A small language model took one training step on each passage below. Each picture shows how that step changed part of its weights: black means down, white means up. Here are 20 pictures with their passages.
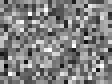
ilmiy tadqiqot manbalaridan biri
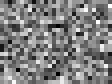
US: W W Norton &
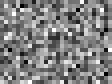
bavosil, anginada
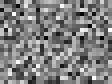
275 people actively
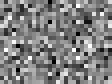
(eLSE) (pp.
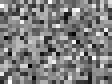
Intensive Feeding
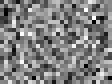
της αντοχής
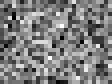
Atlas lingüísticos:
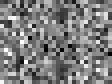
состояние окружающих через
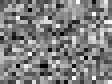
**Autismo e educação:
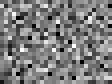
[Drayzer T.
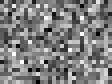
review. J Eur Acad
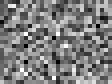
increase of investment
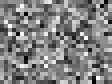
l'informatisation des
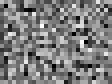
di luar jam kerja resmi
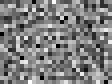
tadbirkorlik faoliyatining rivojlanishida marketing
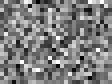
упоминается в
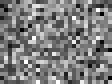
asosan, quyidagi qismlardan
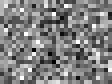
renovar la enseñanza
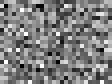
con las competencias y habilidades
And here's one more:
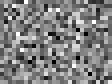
«отличный работник»
